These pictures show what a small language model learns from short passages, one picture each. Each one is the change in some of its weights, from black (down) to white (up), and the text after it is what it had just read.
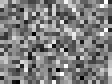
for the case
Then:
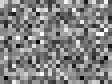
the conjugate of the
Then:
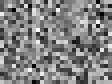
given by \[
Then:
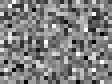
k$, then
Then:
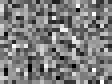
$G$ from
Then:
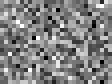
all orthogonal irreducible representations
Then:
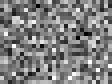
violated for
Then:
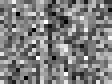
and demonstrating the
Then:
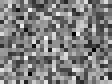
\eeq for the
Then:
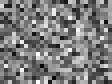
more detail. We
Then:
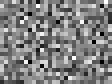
be a prime with
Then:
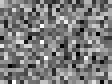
the following variant
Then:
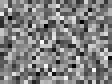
whose elements are all
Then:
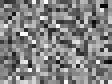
it was conjectured in
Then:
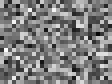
time we obtain
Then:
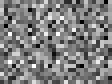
The vertices of this
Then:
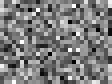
$. From the asymptotics
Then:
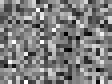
uniquely determined by
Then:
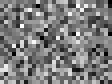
\endaligned $$ Therefore
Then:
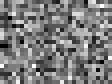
monotonicity of
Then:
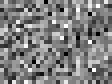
is sufficient for
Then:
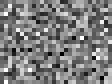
Two representative examples
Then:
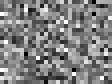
kW PV
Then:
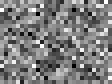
The topic of
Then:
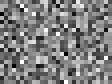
some important theoretical results
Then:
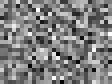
manifold $M$
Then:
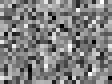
$S$ are
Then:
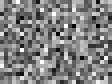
a multiplet of
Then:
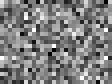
by the index
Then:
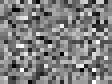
numerical radius defines a
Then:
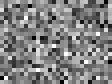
of this metric indicates
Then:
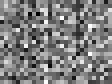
With the notation introduced
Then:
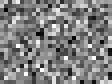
decreasing $N$.
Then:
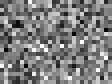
dans certains cas
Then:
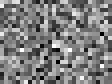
that a holomorphic
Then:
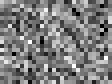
all the curves of
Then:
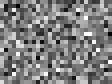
in one category.
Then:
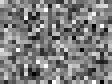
the FE
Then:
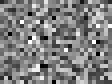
Thus, bearing
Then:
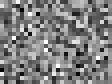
based on an
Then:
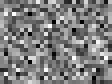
The relation on the
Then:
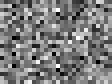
kind appear in numerical
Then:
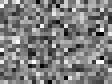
a restricted Lie
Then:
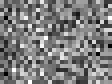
Consider again the
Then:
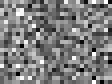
three-manifolds of
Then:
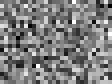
property will hold for
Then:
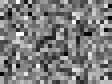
map is commonly
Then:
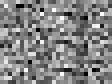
up-continuous with
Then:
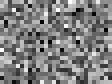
on the moduli space
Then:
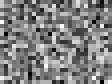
$X$ if
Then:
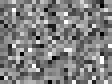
an example illustrating
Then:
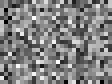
every vertex in
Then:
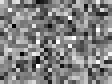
equivalent 1-form
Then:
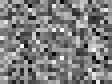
webs is available
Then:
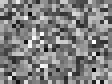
is contained in
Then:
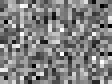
f\"ur alle
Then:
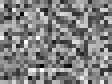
of meromorphic
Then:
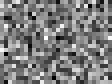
$\Gamma$ is
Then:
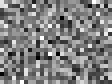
(see, for
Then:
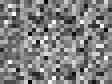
where the last inequality
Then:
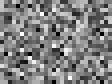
which bounds a disk
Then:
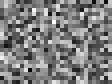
magnitude for the
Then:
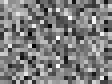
propose index-based
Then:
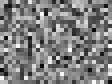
vertex $x$
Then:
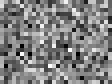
the fixed points
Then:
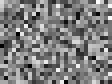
moments the central
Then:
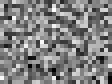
of $T$
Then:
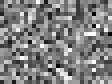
is surjective, proving
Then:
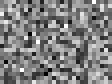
ba$. If
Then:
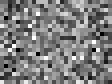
result in Fig.
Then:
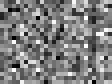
priori energy estimates,
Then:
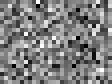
defined by $$
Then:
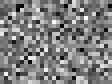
the rational function on
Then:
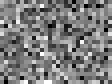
the same dimension have
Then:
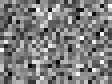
all vertices except for
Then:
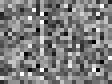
i codici
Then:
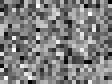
at one end can
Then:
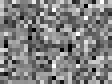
$H$ such
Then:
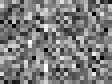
ensure that the interface
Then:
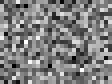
of new solutions might
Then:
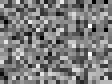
positive local martingale
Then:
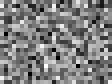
$X$ which
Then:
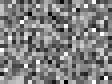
B$ be a
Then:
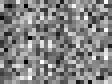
density of positive integers
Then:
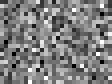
also say that up
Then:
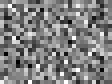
>0$, independent
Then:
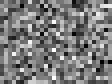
Using sharp asymptotics for
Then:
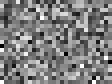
natural projection from
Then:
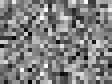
and denote by
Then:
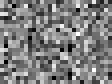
$H$ in
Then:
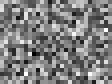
of the Newton
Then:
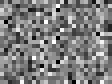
each such choice of
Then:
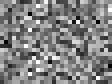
can be realized as
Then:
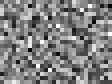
manifold'' means
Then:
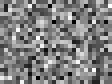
ideals $I$
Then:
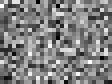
a normed Jordan
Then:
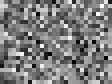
from the claim:
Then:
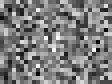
possibility for the
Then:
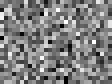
$n \rightarrow
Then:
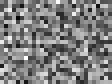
\cdots &
